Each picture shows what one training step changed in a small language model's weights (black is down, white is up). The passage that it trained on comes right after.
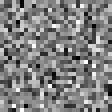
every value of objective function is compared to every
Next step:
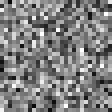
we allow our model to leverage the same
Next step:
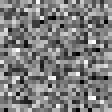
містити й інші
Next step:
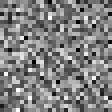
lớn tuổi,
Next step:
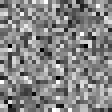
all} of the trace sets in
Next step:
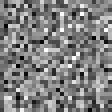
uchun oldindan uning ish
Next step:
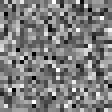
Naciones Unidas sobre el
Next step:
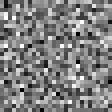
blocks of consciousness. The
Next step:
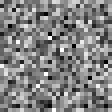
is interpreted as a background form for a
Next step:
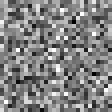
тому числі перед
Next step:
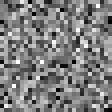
strain threshold (max. $\sim
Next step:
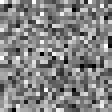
tasks and calculating the timing table
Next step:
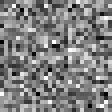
cause a reboot of the
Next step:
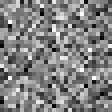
доводять, що в
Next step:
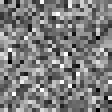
about the spectral (or, equivalently,
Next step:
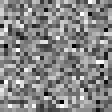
в кишечнике,
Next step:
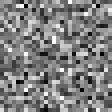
click the Submit button.
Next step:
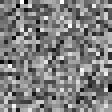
del *bridge* y de
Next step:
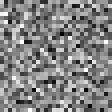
in the contact of ore and
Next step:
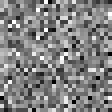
інфраструктури та
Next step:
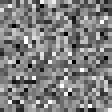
el Desarrollo (2018),
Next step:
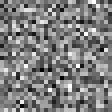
restricted access to the primary users over
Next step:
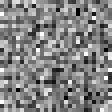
and the key claimed contribution
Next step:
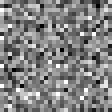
{\vec{v}} \def \bigSigma
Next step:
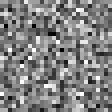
main difference between our and the ERO results
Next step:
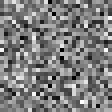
Rimac. *Boletín
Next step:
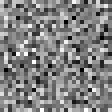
in public health interventions, especially in
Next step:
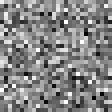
учителей начальных
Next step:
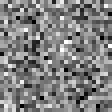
patients, improvement in clinical
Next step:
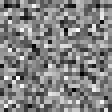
our country. This vaccine was
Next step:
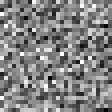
clarity, only the upwards facing
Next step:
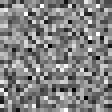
- b\right). \end{equation}
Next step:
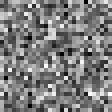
However, although the SI cross section is
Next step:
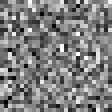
доступа у 5 больных
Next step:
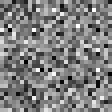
the analysis of \BdllKs
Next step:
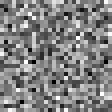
We point out that this is the first time that
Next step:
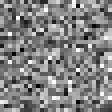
Figure~\ref{Exclude} is the
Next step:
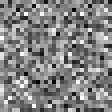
very good agreement with our standard model, within
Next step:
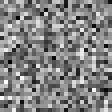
the number of measurements and ions versus the
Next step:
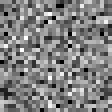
contains a non-quadratic term
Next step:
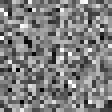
soil, which made us keen on
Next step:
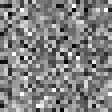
median value of $\mu$, $K$
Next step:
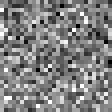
раціонального розвитку
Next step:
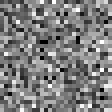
Guaranteed Minimum Income
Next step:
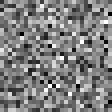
keyingi yillarda shaxs,
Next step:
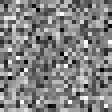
a high dislocation density already
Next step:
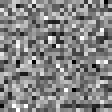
that instead of normal n^2
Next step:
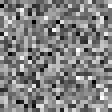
is seen in diathermy group.
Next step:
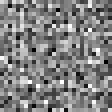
well balanced personality and for
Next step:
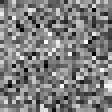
To date, almost all
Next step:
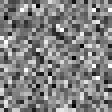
\mw{\eta}^\omega$ that
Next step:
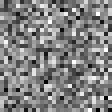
four WFSs can be equivalent
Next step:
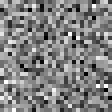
1", "Objective 2"
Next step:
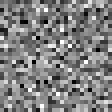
a cavity with high finesse and
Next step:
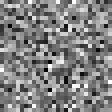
In this Study, predictions were made by
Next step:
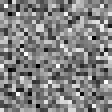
How do people interact at the CS
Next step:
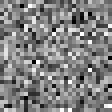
capturing the entropic elasticity
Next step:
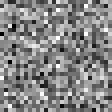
{\bibinfo {title} {Dense
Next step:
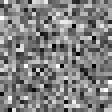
punctate keratitis stage
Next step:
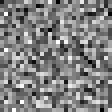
to food containing sublethal
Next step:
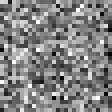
direction of these changes suggest that IP is not
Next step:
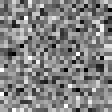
recording the electric field vs current density
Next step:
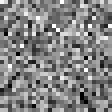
phenomenon, because a too
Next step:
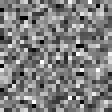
method. Note that the proposed method uses
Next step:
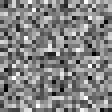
which as a complex is capable of
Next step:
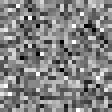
empirical Kaiser criterion;
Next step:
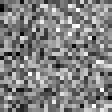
coefficient of .434, showing a
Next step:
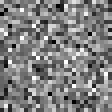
of enriched exposure in
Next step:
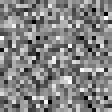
region gets denser and narrower
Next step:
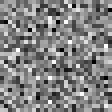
HPC & Scalable & Portable
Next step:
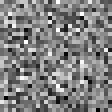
Overall, further studies are urgently
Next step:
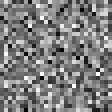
ikkita chalkashlikni
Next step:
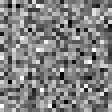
rRNA sequence of strain
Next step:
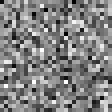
usually mild Briard HCH
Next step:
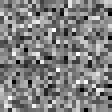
of available data types (Cultural,
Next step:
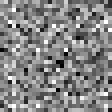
storage of states of a sequential
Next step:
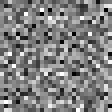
incorporar conceptos (tipo
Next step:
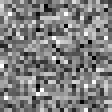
CONANDA, que detalha
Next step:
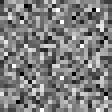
e na gestão de resíduos
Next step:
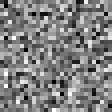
see that many Arab women writers
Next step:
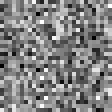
Proceedings of the SPIE
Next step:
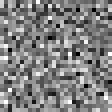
would alleviate this problem.
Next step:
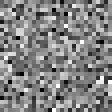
que a segurança contra
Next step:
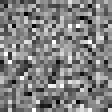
used to moderate LV outflow
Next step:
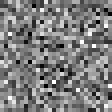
Científicos da Alimentação como
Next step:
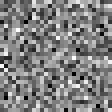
excess population in the city it self,
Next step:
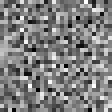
Besides YAHOO!
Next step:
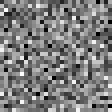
Une aidante encore propose :
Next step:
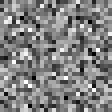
takes place in presence and absence of
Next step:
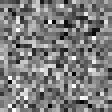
Every culture around the globe
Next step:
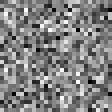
HD, and Titanic or
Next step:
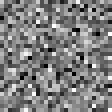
be rapidly evaluated.
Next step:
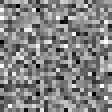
dc susceptibility at the
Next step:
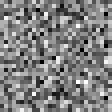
scientists in the Step
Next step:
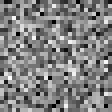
'Rows per page:
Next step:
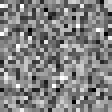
dynamic difficulty adjustment based
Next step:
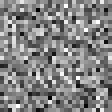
null hypothesis was tested
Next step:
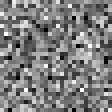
that the variety level can vary dynamically
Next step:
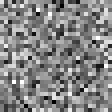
the confined space. The manhole
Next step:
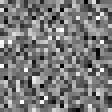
rivojlantirishni talab qiladi.
